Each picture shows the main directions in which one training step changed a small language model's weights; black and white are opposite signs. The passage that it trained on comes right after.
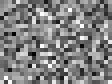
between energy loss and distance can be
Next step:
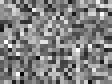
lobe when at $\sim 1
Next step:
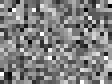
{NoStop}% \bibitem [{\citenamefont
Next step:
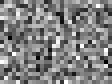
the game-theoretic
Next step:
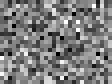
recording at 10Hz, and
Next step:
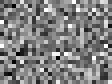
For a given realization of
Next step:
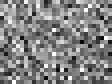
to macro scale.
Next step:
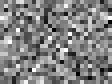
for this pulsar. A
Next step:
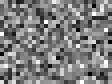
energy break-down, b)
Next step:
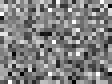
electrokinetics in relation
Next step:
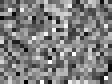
$20$ MeV; on the
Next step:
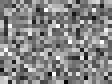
We find that while the majority
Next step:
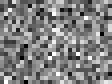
cubic lattice. We again
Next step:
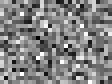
measure, we also estimated the total
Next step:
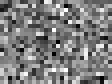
the split condensates were
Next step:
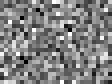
i}, MgH, and
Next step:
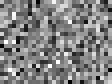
the phenomological classical
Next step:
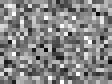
Equations (QLEs).
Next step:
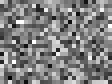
any accurate and predictable periodicity
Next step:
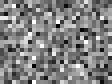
Typically this can be
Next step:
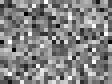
on the previous saturation
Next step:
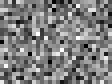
absorption, giving the direct
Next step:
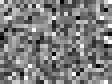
collagen at varying
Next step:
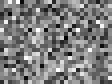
Similar behaviors have been observed
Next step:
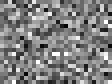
realizing universality and
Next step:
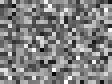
offset from the source in
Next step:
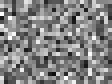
Briefly, we use
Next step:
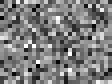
to understand disciplinary
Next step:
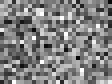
ring, and thus linearly
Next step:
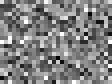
that we use in our experiments were
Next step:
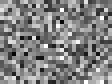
the substrate. Then the minimum
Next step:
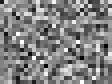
positioning of the quantum dots
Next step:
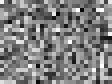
result of quantum fluctuations (at
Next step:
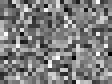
adds the task to its local
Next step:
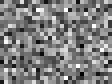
and solid-state-based
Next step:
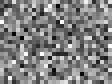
related with the smaller amplitude intensity
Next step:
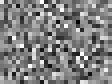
somewhat denser than
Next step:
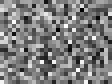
in the process is that the
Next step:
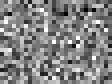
series of such experiments were carried
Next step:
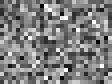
scale parameter $\bar\mu$
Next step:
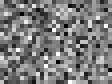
of models is definitely
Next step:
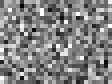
type of order is called a
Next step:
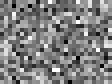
typical absolute deviation in
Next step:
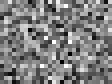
observed flux. To reach the observed
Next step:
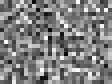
performance of deep learning-based methods
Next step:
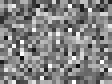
give a revised expression for
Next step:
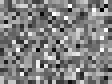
generation of disformal gravitational
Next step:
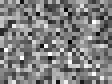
number of red high-z galaxies
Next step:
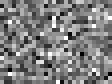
and reconstruct higher energy events
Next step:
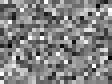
as a percentage relative to
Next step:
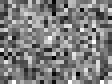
upon heating from room
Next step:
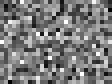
field under the U$_1$
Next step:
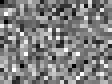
B/C. Over the
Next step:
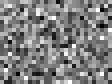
and Lemma 3.4
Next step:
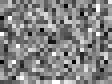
patterns from 2019 to
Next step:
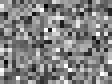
at large $N$ (red
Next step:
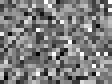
on the transition temperature and domain We
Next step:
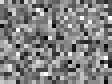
like Ref.[37]. It
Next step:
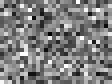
is related to solid-fluid
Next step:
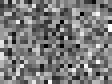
approach the new PO at lower
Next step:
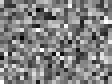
and backward directions of the
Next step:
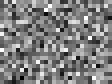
contain much more numerous and much
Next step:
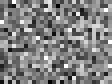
make the following replacement
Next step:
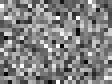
a successful boot,
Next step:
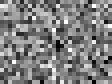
after short period of time to
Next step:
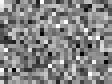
results. In the right plot,
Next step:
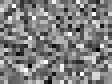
number of areas to be considered
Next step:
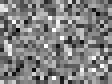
to the full space chemical evolution
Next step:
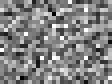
all tubes are chiral,
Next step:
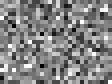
manuscript is structured
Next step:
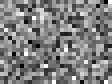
of finite rest mass as end product
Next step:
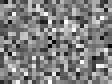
that as early as 1913
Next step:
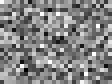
equal. \end{abstract}
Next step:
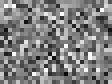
many cilia as a
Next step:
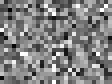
(or its orbital plane)
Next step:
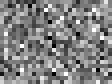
Development under award
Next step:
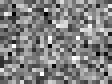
is obvious that more work
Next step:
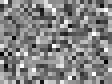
up coherently at the
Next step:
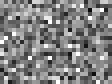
tunneling regime. In
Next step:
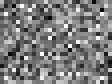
is the inward electric field
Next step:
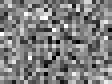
entanglement of two superconducting qubits
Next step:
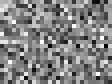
the transmitter is beyond our
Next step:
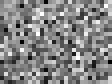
supercells, while its effect
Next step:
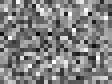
wall-clock time,
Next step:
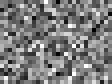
in the $r-\phi$
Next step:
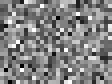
profiles of individual statutes
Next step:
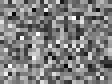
studied how bounds vary when one
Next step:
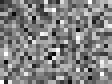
$P(z)$. In case
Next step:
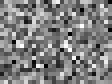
of the vortex positions
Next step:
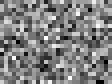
estimates for the parameters of model
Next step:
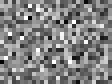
rotation; computational astrophysics:
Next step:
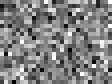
for the special case where the
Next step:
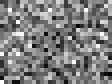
hypothetical particle with
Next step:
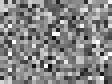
model this corresponds to strong phase
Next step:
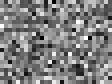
intensity) and can be approximated
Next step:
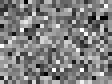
the math") or the
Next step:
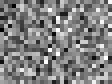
\partial M$ is called
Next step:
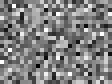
qubits collectively interact with some
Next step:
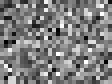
the DIRBE data.
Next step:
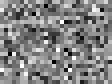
We have \begin{align}
